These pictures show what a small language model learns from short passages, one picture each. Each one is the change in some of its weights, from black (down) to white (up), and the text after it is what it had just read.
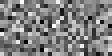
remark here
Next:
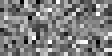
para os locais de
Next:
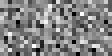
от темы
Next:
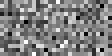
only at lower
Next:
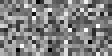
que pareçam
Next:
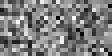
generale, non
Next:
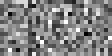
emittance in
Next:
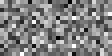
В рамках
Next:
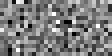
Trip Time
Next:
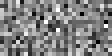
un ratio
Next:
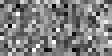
This argument is
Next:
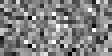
and a mean value
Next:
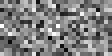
that the jet
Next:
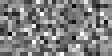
resonance produced
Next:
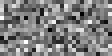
virus is its
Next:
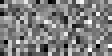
belirgin bir
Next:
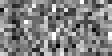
scalar field,
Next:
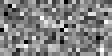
ensure chain
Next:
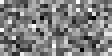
vector could be
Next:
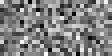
of LHC and
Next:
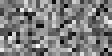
result is derived
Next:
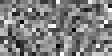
x -sotilgan
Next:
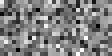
of concurrent
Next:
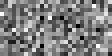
muloqot va
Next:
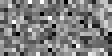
be generalized to
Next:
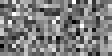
of Options for
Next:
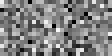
на растениях
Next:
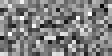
literacy and
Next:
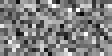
that are most related
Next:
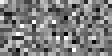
Transformation der
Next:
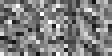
and, quite
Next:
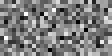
in Japan,
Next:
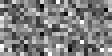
and bonding.
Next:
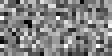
evaluations of all
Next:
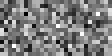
faster than
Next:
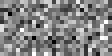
small with respect to
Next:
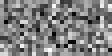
to star formation
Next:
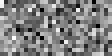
of system properties are
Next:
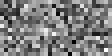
free dynamic
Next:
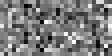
$\psi$ is the
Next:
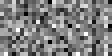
de a avea
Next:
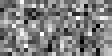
shown to be highly
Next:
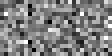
dari sektor
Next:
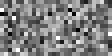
graph construction
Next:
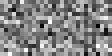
shown as red
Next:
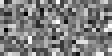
MS}}$ was
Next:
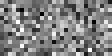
man über den
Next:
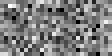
of how the
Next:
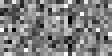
of the bonding
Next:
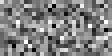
correspond to the boundary
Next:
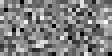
do contexto,
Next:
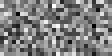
integrity and
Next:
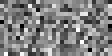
é apenas um
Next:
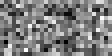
the Binder parameter
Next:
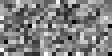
The purple
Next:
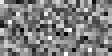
contribui para um
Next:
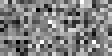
electrical signals
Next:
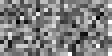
accreting stars
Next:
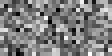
polynomial terms
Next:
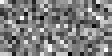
where the notation
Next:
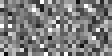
and we have a
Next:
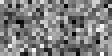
These initial data have
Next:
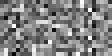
which achieve
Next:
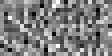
I moderni
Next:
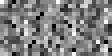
qué no, de
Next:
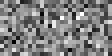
services en
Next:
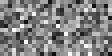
2$ identity
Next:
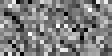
and therefore the
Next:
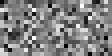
que fazem com
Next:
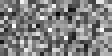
spectrum of the
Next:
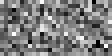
for the $Z$
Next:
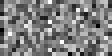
requires no
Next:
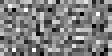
we assess the
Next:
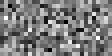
if restricted
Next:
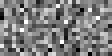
tevarak –
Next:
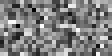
combination of
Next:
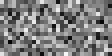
seen as the
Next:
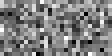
the lattice constant
